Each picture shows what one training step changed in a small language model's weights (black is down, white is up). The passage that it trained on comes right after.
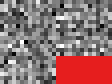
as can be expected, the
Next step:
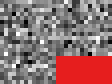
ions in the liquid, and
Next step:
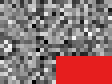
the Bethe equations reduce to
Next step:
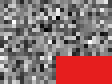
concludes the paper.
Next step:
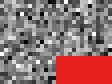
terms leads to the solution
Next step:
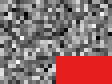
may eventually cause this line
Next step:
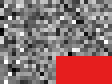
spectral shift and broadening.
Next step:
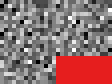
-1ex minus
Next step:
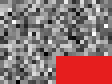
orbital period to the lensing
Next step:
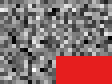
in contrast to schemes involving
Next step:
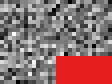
intention to restrict the
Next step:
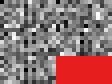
useful for the computation of
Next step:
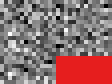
observations are required. Nevertheless,
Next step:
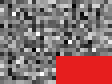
conclude that there is no
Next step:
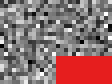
luminosity of the source. This
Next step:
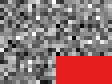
across the shallow to intermediate
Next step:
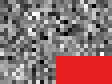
significant cross-peak between
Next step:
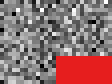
\qquad (4)$$ which
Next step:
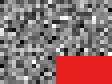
LSM response, we apply
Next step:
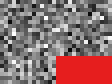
financial support from the
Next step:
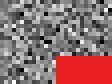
reassigned as
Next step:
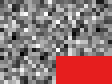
GL, M} is
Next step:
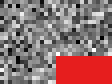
tree (MST) algorithm
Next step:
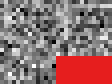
Ellis' theorem on
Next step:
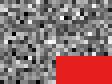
is due to negative $\delta
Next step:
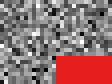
with $E_a$
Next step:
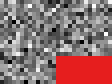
antiferromagnet with strong
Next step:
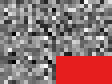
the sensitivity of the qubit to
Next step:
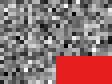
the number of GRBs in
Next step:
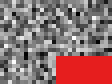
phase), using the phase
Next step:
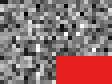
= 0$ in both
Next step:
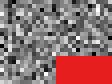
high dropout rates.
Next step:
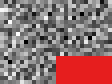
recurring problem is that
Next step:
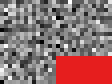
the marginalized profiles. In
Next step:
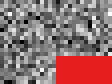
along $\hat{\bf
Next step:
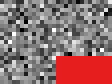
forward towards the quantification of
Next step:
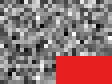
$b$ factors in the
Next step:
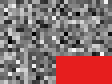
the original uncorrected
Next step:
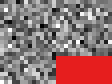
one orbital period can be
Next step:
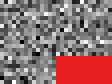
a constant number density evolution,
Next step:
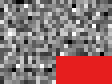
rest both in the initial and
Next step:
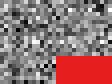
and scintillation counters
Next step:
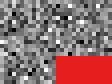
using the process of triplet
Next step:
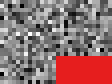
relativity by using an approach
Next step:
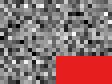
turn into the space groups
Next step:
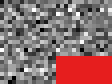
Spearman | Method |
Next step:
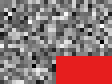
from the tracking channels without any
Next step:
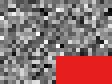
in panel (b) show
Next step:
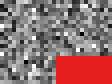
had a single-axis
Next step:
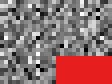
have obtained three distinct sets of
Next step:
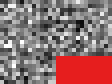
values, the classifier
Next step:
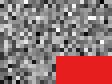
room-temperature structure,
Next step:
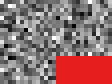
scalability of contextual
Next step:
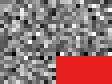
Eshelby kernel for
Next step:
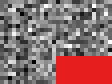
unavoidable, we
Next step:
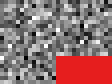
particle oscillations close to the primary
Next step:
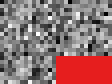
\end{equation} with
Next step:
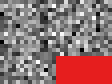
Krylov sectors
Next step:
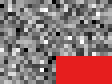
Overlapping Raw
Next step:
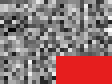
to the data of the
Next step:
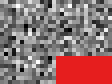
the blue and green blocks of
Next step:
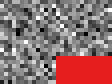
G. Riess,
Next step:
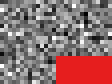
that requires fewer fitting
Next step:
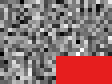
difference between the value for
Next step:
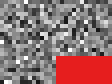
Tevatron and
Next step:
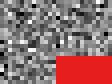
approaches closer to biology.
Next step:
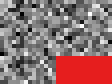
online social media \sep extreme
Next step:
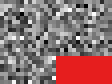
textbook implementation of a
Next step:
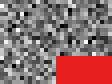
has been performed using data corresponding
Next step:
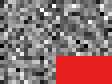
distribution function (actually it
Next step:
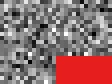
and only a reduced amount of
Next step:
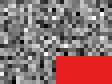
the right order of magnitudes,
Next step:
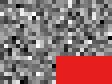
query, using regex
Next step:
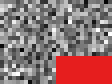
Sakai's classification
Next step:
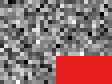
masking of the SLM
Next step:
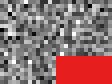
q-forms and the
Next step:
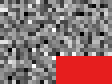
is sufficient for a successful
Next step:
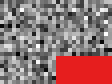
compared to the scattering by
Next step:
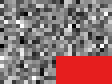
events. Consider the decay process
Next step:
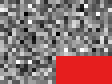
is unstable against an AF
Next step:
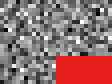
2dF team for
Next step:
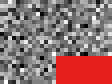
have been used to estimate the
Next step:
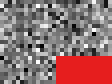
consistent with WD pulsar idea
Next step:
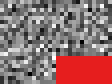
AST, where some of
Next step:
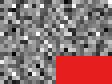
agree well with lattice data and
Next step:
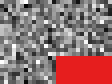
where the mean-field exchange
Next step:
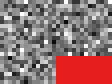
or a hyper-sphere
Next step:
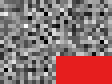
within the user specified search
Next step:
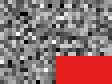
quantitative evaluation is needed, the
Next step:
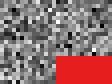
and 20\%. We set
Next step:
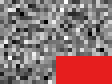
universe expanded at an early
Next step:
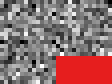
form. It was precisely his
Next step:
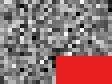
{van Holten}.
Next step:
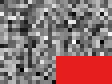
recently presented extensive,
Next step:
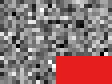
over chains, which allows
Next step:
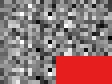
\in \left[
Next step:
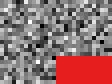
faces of the diagram,
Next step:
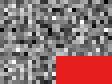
the simulation gets close to the
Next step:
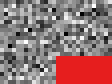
the source DOAs are
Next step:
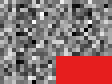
{journal} {\bibinfo
